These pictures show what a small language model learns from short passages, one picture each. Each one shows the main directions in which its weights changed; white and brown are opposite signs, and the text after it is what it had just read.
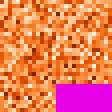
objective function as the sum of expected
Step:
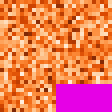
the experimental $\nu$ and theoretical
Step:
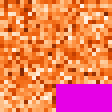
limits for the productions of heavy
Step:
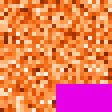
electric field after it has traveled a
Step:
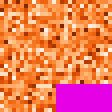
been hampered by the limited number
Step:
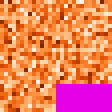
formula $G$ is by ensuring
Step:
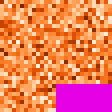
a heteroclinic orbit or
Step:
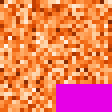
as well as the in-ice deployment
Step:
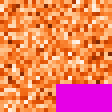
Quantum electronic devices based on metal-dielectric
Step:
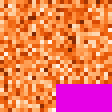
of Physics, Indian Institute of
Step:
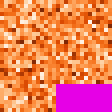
of space-time intervals are what we are
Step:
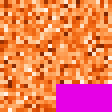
constraints will in general be no subspace of
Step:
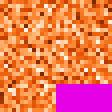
The solid black curves correspond to static particles of
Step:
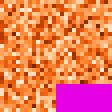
S$, and by $int(S)$
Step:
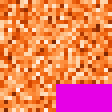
normal stellar Balmer break, with
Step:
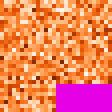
in the sQCD domain. It is
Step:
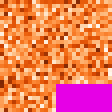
targets with unknown, or poorly
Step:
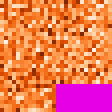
work the inclusive production at the LHC of
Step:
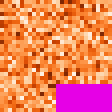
$\cal A$ conducts
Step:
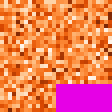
determined constraints on the properties of NM.
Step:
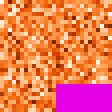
and an optical laser pulse of moderate intensity
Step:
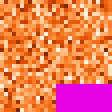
on capacity fade and resistance increase. The
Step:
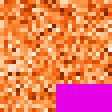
in the next example. In this situation,
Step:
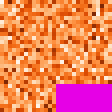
and inconspicuous in a
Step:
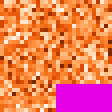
in the Type-I RRVM
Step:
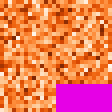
would derive the approximate expression of QFI
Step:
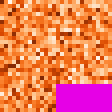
and ISRA CNRF for
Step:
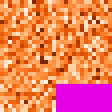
centered on the beam axis runs the length of
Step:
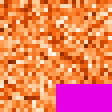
variations in the communication protocol. We also discuss
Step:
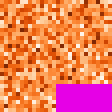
dynamics: In the low intensity regime
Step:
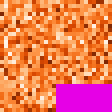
variables quantifying fundamental cognitive processes
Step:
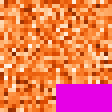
in understanding loop integrands in planar
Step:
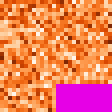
the importance of a fine-grained privacy
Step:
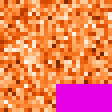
relations are similar to those obtained for the case
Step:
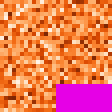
et al. 1999) The same enhancement
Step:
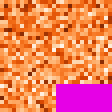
are also used as active media in laser
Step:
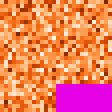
on the nature of the particle and on its
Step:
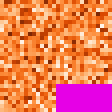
in part by the Office of the
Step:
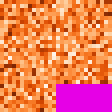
the control parameters in region~I
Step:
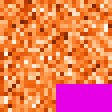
of the near-horizon region, given
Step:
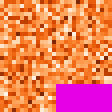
sizes. In the simple case where there is
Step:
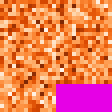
the MUSE spectrograph
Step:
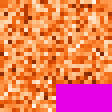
formation of rather narrow stripes, not
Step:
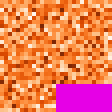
sector $(2,-2)$, there is a
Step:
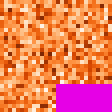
considered in~\cite{JNP1}.
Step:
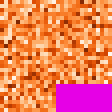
result is not 1/100th of its
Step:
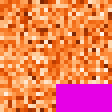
right ($j+1$), or to the
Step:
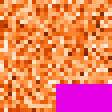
adhere to the framework of constant potentials,
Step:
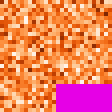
that this noise at the individual-level plays
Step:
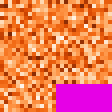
constitutes a typical signature of the above
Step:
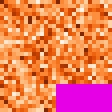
where the interstitials and
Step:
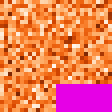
real solutions. In fact, for
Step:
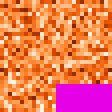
Since we saw that the measure function
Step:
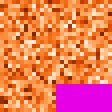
We present numerical simulations for an incident Gaussian
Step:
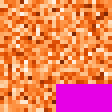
\begin{array}{c} {\bf
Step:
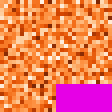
heptagon-pentagon topological
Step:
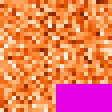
right-handed neutrinos may still be charged
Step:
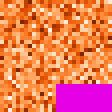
of multiple exceptional points and their experimental
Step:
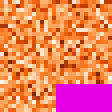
terms of a time-independent Hamiltonian. We
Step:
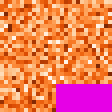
processes may occur in some mass ranges. The
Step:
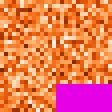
QoS, the memory of these time
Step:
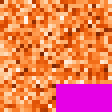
that will often result in black hole formation.
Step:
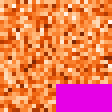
{Besse}, \citenamefont
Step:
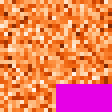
which a doubly-strange
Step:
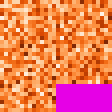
happens for negative time, due to our
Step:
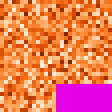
maximum moment and then linearly decrease with increasing
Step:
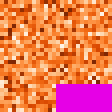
it was demonstrated that one can restore the
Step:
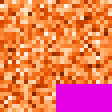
set of vertices of $\Lambda(F)$
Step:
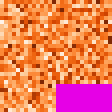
1 GHz and above. In this
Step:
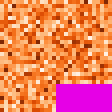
return the index $y$ which labels
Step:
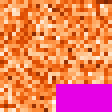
The thickness of *h*-BN
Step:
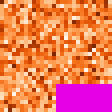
as the label of the endpoint
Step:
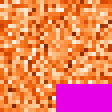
figure 5 a) and b) by using
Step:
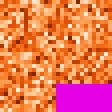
assuming an integrated luminosity of $10\,{\rm
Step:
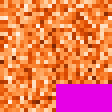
is calculated for the central area of panel
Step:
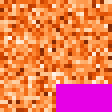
the cavity respectively. In our set-up
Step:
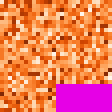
to reduce multicollinearity
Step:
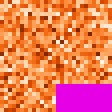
global $E$-dependent factor,
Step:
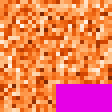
calculated pion form factor reaches its plateau by
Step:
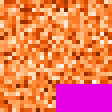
in equation (1) below:
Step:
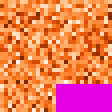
b_2$. The arguments in the
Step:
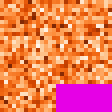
of universal mass structure of the interaction with any
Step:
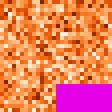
circles) are differentiated, and represented
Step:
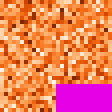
of the specific angular momentum and the angular velocity
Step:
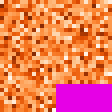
estimate \begin{equation} |\delta
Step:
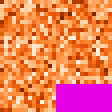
recovered at inference time with a
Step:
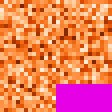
a}{}^{b}$. The integrability conditions
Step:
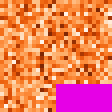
is quite a difficult task to find a string
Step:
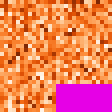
methods that discuss their complexity in the respective papers
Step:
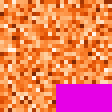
(and heavier mesons) carry
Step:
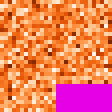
particularly well-studied event due to
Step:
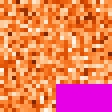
dimensionless spin $s$ of the component of
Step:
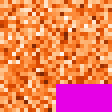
standard formulation of quantum mechanics the states are the
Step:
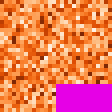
A computational study of the fontan
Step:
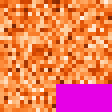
This indicates that ergodic behavior becomes
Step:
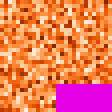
fault considered in this paper is a
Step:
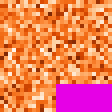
black-box dynamics. This approximation, which
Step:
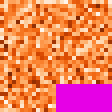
analysis of the hyperfine interaction it is
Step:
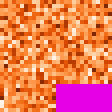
is satisfied. \section{A Lower
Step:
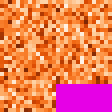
& Strategic project and
